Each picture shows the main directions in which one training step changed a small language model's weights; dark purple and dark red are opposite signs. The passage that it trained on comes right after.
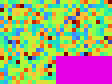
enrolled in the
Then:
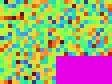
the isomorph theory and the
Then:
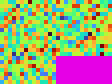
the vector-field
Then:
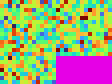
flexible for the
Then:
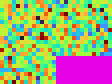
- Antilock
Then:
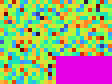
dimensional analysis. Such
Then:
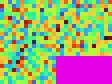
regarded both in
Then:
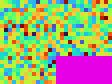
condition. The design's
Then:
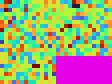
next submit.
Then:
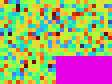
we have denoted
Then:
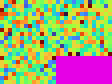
probe power when it
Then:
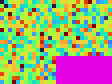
X-ray emission following
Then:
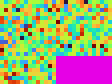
were collected from
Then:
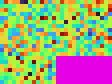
and ketamine with
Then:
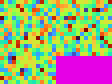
CRC variant
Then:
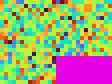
aura tendance
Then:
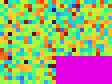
modes. Only
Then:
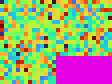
Toluene in
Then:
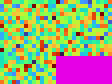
Insertion of this general
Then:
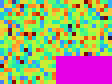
approaches in order to
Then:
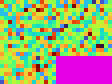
B channels of
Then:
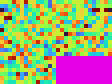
\big) \quad &
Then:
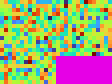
of the original
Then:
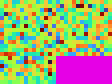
electroweak phase
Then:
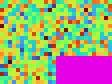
of the Lorenz
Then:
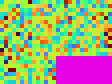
the road in particular
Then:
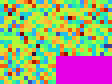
the utility function in
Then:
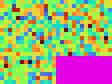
to PIS is
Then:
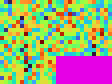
les exigences et
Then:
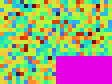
close relationships
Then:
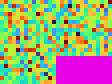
correctly captures
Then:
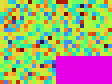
the light elements.
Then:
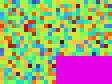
problem of 1-bit matrix
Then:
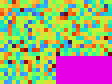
real saddle point
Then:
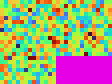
of the proof is as
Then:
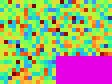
The proposed approach uses
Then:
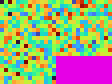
edges stemming
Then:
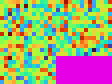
this situation.
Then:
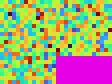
Plate 6:
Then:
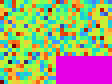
phase diagrams we
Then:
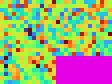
naming approach leads
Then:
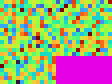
reduced density operator
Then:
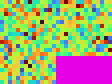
a whitening
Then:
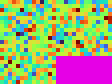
$G'$ for some
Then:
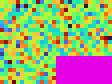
other hand, if
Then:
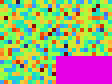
phenomena are
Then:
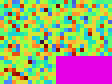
electrical storage
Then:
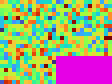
of 92 cases of
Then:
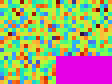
charge excitations when
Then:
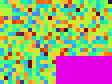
of the initial seed cell
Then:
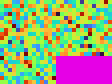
electrons) are given
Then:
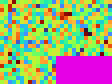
last relation in
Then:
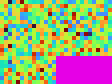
energy of 200 eV using
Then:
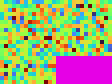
that employed
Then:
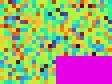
notational shorthand
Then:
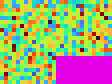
by the Pope,
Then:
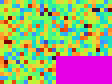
\end{equation} As
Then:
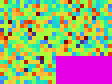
where the mass of the
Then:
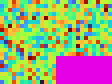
and $V$ be
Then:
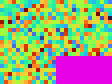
Number of cases
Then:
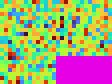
space}, {J.
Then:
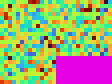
YBD also thanks
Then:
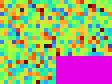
(2). Because
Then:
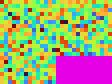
level has undergone a
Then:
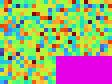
used in Sec.
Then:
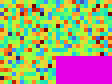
phenomenological method
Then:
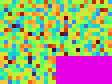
scriptures and
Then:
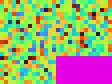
empirically the
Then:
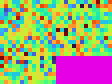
motivating examples,
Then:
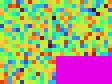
FIFO communication
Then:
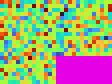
in the abelian
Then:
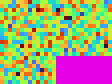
(SL) solution of
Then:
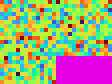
done to determine the
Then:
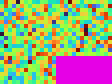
increase reliability,
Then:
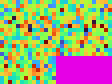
leads to the four
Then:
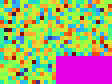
experimental class (which
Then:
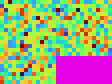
| End date |
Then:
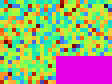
using \begin{equation}
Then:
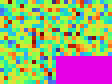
should neither treat
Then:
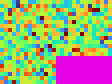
evaluation. To compare
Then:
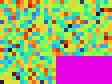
zone where $\varepsilon$
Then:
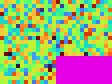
\sum_{j \in
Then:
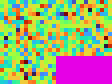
mattering and work
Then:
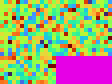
not yet completely
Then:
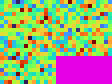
surfactant solutions
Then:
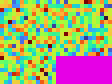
over the same universe U
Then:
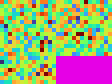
the cohomological
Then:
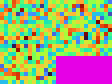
carried out to
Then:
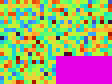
long believed
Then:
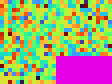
for WPT and
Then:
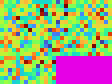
is considered as the
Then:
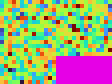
and 30 m in
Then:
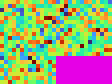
by concatenating
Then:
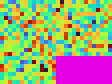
which is weird and
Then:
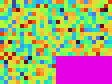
by pairing with the
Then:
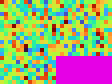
reduces to lower
